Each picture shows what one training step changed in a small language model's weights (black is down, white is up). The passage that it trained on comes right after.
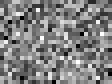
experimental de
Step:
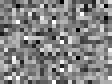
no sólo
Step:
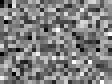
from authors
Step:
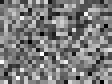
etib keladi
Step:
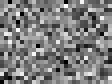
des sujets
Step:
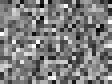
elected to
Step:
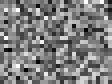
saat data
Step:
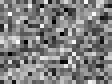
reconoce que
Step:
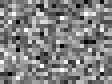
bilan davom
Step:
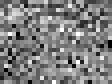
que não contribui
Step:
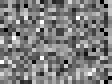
Os dados foram
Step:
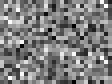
lica koja
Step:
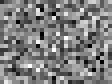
pembelajaran. Metode
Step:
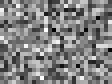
la presencia,
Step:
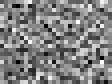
of using
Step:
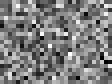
3 fokus
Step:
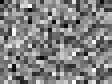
in future
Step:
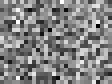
fact that the
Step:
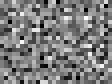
the HLA
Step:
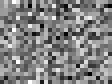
envers la
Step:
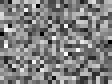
balki ular
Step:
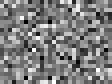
promedio de
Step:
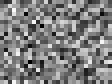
Qalam surasi
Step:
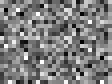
destaca durante
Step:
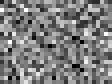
в ГК
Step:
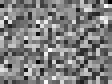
grado de
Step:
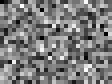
tadqiqotlar hamda
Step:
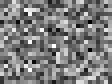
Saum des
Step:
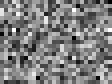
la revue
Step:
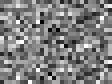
las pautas
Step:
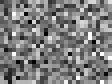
during the
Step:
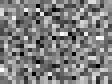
mayor impacto de
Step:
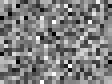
dalam menghadapi
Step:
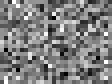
« la phase
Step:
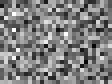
Acesso em:
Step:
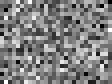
le toca
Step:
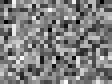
in the context
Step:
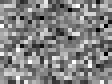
heritage in
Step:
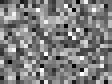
para una educación
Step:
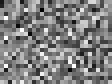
estudo pode ser
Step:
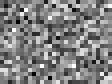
en Sciences de
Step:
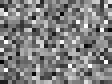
más tardía
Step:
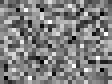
курсы по
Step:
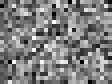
mice Journal of
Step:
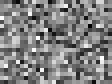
seis años
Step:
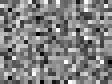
Tik Tok
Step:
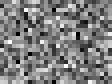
novo na
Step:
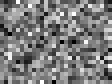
virtual și
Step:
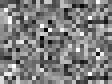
as Unidades de
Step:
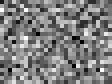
в отрыве
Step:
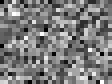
em Educação da
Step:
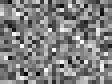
consiste à
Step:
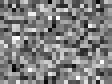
use of
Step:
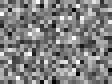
qui peuvent
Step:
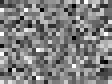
доби на
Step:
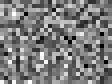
cantidad de
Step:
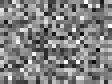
la atención
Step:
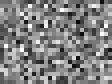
de la Informática
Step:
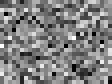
государства во
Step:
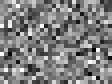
dasturlash va
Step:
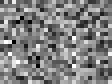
перегляду та
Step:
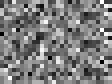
principal fue
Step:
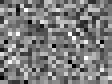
идея не
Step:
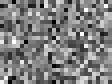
cento) das
